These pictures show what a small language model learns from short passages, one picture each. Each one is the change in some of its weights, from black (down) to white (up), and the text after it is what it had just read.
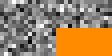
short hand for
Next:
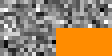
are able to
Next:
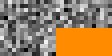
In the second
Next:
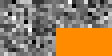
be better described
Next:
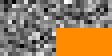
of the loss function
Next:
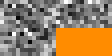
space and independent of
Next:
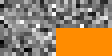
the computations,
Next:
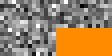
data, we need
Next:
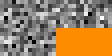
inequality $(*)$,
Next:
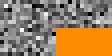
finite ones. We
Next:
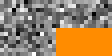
may be defined
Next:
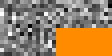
\] where the latter
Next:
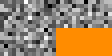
tree $T$.
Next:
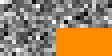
for subordinate
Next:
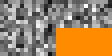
case, for
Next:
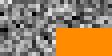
an integrable
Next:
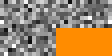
logic as
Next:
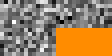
$\mathbb B,$
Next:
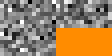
of all points
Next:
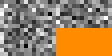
and the corresponding induced
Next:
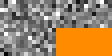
have: $$\vert
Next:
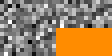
mass concentration
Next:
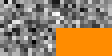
$, and restricting
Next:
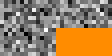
transformed into
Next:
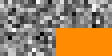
it is clear that
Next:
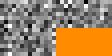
s, \quad
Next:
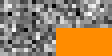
containment relations
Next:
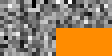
project extending
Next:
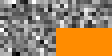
steps each of
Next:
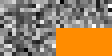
is zero, so
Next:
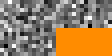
on the values of
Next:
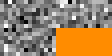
out that quite
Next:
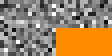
our results, numerical
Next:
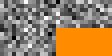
complete tree and the
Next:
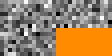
r \leqslant
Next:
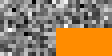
While we
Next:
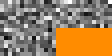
the main result of
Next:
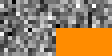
respect to $\beta
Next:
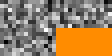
case of structures contained
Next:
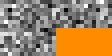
derived category.\ In
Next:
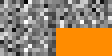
eternal solutions
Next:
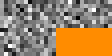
than one level set
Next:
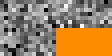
still an equivalence of
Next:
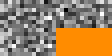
the following: For
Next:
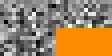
is true iff
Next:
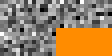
double precision
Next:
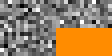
in the sense of
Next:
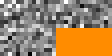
we have \ba
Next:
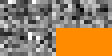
map of degree
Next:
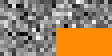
canonical form in
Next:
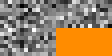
in the situation of
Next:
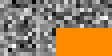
the BDE for
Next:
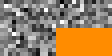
quadratic cost
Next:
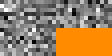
a natural vertex algebra
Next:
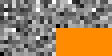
satisfy the commutation
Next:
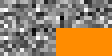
are the only compact
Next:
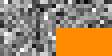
Now we present two
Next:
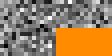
determined by the coefficients
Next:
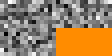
of $G$
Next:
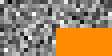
on munit
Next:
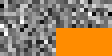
ET dataset
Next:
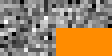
original proof of this
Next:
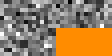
there is no lower
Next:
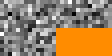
steady state is
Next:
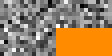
since we will need
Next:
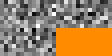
the sequel,
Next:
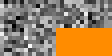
such an output
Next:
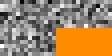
two inequalities
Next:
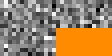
Identities and
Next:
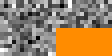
to prove that the
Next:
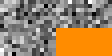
filter is
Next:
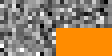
open subset, the
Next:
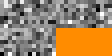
\noindent The models
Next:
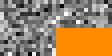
\Phi$ to
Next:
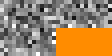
et que,
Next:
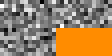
as special positive
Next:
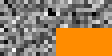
0}$ is increasing
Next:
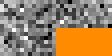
states with new information
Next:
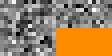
written in terms of
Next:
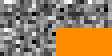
polynomials of the first
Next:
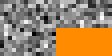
We generally represent
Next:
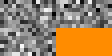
order Gamma
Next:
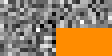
Galois representations
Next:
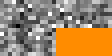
away from
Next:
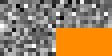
log canonical singularity
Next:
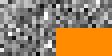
And when the
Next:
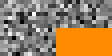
type H if it
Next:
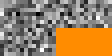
$\Phi$ is
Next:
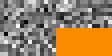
a consequence of our
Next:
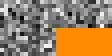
For the second
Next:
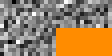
deformations of
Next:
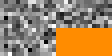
a linear operator
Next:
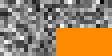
by relying on
